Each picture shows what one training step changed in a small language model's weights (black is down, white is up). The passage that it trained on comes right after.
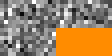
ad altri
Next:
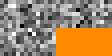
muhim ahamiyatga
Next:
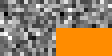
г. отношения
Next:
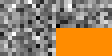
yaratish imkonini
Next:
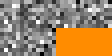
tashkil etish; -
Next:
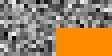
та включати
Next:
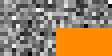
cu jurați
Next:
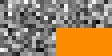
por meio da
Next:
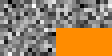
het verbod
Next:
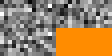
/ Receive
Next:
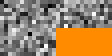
y notas de
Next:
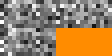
ham xizmat
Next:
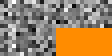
el objetivo de
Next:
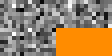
tushunishga imkon
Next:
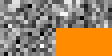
yanada rivojlantirish
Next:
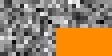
Alto Rio
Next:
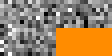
ham ta'sir
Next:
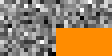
il mito
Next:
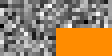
the Red
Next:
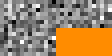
5 % dan
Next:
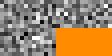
this article is
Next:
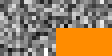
в цифровой
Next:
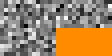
умовах, які
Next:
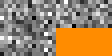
A violência
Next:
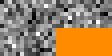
frontal do
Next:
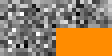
деятельность, что
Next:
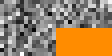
grupos de
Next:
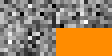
e acerba
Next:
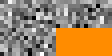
inclusive a
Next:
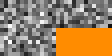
evaluar los
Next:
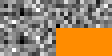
the location of
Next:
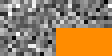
médio; como
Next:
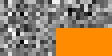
resultado, a
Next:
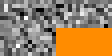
di questioni
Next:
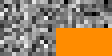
passer et
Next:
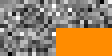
controle da
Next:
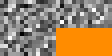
відповідно до
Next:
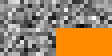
de estrategias
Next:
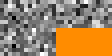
profesores con
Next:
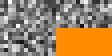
увага до
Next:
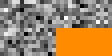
une variable
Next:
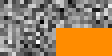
em conformidade
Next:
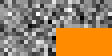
do conhecimento
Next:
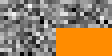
até mesmo
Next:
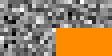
of Siena
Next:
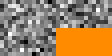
dengue no
